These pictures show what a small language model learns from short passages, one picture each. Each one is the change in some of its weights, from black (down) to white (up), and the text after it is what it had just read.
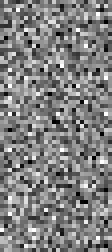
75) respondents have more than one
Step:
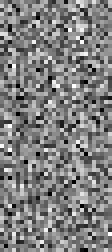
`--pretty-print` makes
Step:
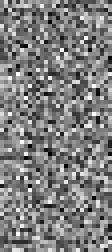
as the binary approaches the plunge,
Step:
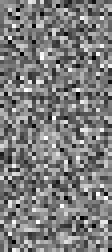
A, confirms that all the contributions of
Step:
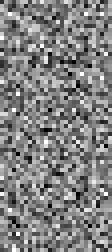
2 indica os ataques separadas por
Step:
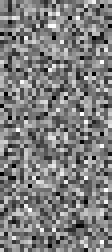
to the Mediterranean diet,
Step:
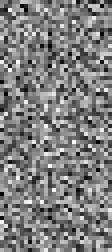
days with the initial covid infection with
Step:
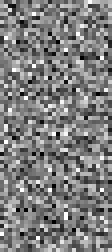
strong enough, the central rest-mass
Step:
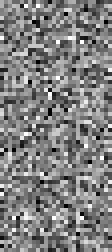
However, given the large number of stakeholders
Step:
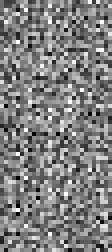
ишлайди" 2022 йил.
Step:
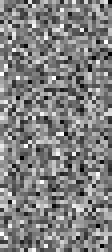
magyar kistérségekre
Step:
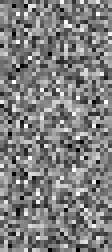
Daan Maijer] Table 2 shows
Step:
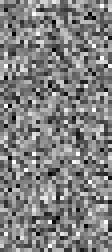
compressibilities of *a*, *b*,
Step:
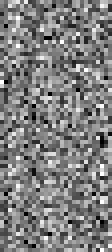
олмаслигини англаб
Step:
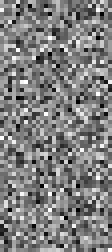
não identificaram genes nem
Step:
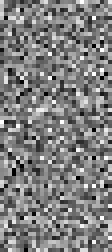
subunits of proteins, results in
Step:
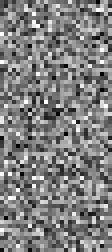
text. We firstly ignores the
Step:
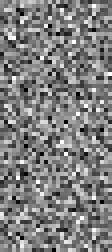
and robotic systems. Such systems are
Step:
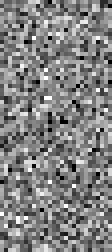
low literacy. Strengths were observed in
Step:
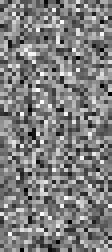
map (locations) of the 77
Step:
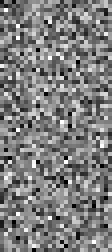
М. Время картины
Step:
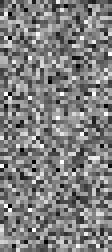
the Krylov chain provides a simple
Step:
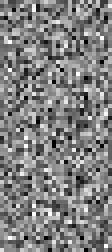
sistema de código aberto
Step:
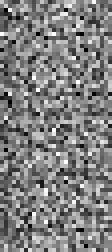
cell performance both in terms of impact time scale and
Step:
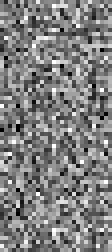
J. & LOŽEK V.
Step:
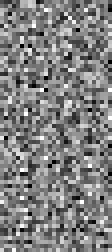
caused by factors such as poor road
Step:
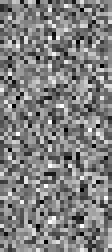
shakllantirish jarayoni
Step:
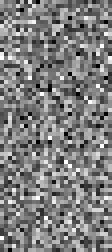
and quantify the relationship between words and
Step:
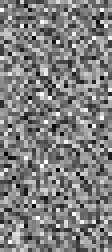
'-anthemion,' meaning
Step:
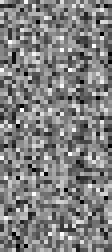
sus recorridos. 17. Zona
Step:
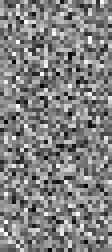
\a{}s resulted in hits in
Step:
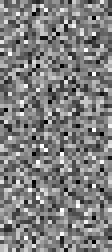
teachers were tried to be approached in the
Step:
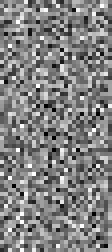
на географското
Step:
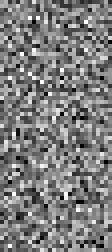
From this moment, and upon increasing
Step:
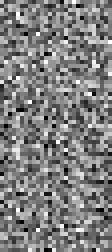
it occurs due to needing to go to
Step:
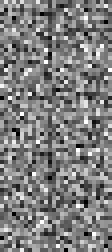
that the second term is also very small and that the
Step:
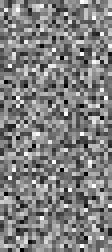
6G network slicing. Our approach
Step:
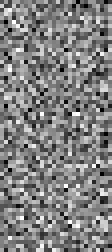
мос келадиган қулай
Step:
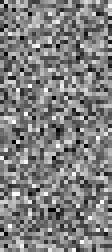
Table 1 for the fiducial values. This
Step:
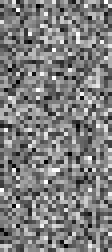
acordo com o nível no qual ele
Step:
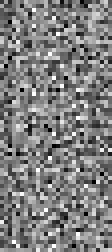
2021). Rural tourism serves as an
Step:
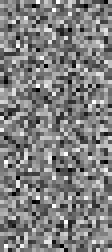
эксплуатации. 2.
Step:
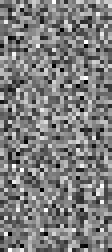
and include a Data Management Plan in
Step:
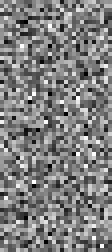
semi-hourly data, recorded
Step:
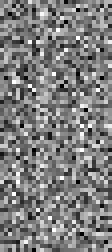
SP for moving ions, electron and
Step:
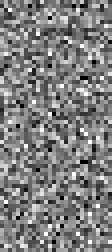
time, CSR activities of investors
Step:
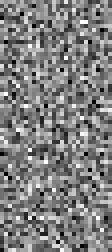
such small PV asymmetries, in
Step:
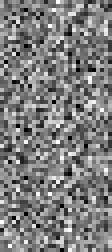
navlarida bargning barer
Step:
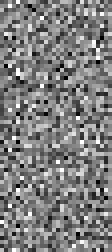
Wyss seem to suggest that the
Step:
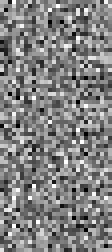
production dynamics which we will answer in some
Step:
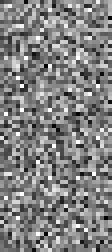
the fitting data and the fitting curve by solid
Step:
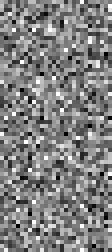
hacer y desechar”. La
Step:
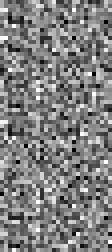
INICIAL DA IMAGEM A
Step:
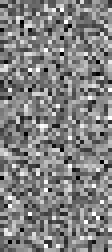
menstrual irregularities. The
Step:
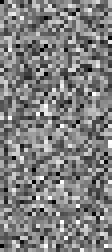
momentum sum rule for the unpolarized
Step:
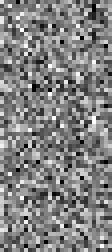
{author} {\bibfnamefont {A.}~\bibnamefont
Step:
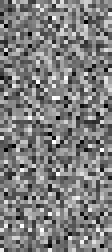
work was supported by the European Research
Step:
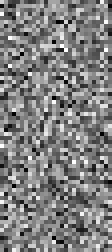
under these experimental conditions. To sum up all of
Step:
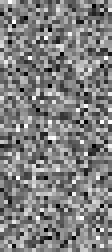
lain mengejar Sersan
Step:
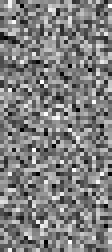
entre escudeiro e criado. A
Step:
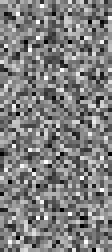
$\phi = 0$ for large negative $x$
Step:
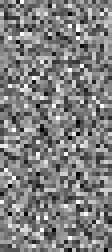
$\delta \ga 38$ and $B
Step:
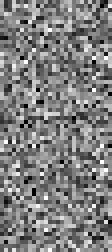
ações e estratégias que
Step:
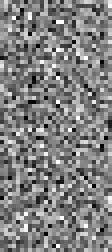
The black circle ({\it left-upper
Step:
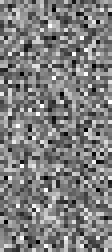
Xususan, O'zbekiston
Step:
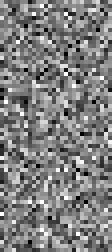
measured by the Intersection-over-Union
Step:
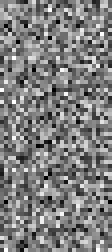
generating mixing of the nutritional
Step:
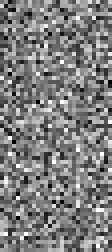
e longilíneo, em cinza
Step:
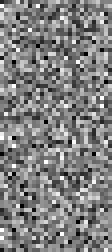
UN-controlled buffer
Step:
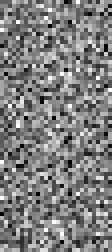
e dieta) que possam causar ou
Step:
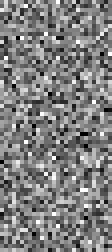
parameters of this local CR parametrization with
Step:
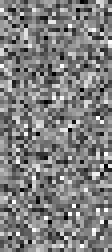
l'absence de statistiques pour certaines
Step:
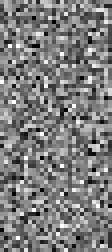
skin grafting-single
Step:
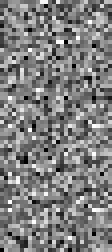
paso a los nuevos procesos
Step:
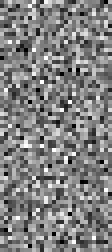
ensiklopediyasi” – 2006
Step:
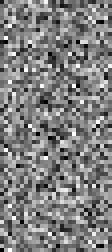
436 Isakov Axmadali
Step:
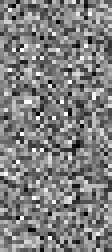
$\nabla \cdot \Phi$, where Φ is
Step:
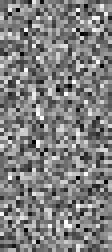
values on the same page. 3)
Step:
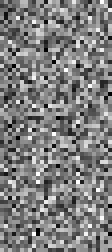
É classificada de acordo com a
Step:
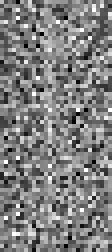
технической помощи
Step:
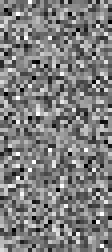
засобів представлення
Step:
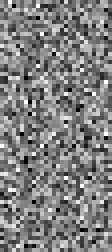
one-body density. It measures the
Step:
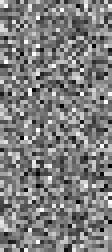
{\bibfnamefont {S.}~\bibnamefont {Pironio}},
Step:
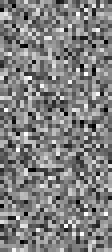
tadqiqotlar XIX asr
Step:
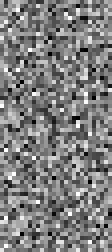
be also noted that MR$(B)$
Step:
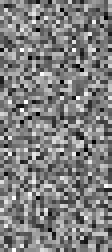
verify that the bogolon gap
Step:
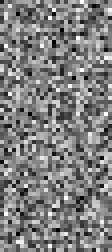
tournament activity, amplitude of the
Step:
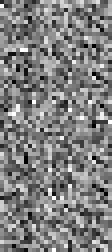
response. (Zelman, 1996)
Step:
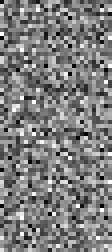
users to perform daily tasks. Several
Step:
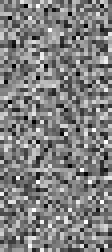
сўзлар: тилнинг
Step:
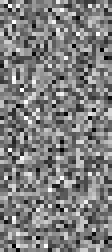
judiciary organs– are now
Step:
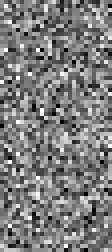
LF, corresponds to linear Fickian
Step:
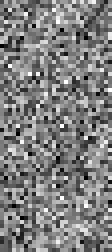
Material and method In this research article,
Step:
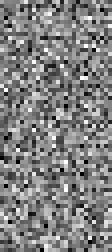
activities in Uzbekistan. In
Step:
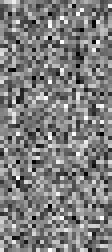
Kjøller, R.,
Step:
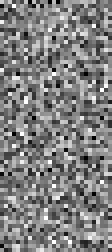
parameters, whose technological relationship is not obvious
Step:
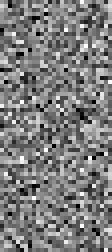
this paper are solar-type stars, from which
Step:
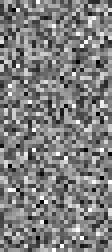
be put in place. - The government
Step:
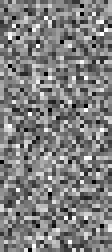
order to predict damage initiation and
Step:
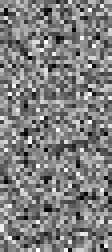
a one-parameter family of black
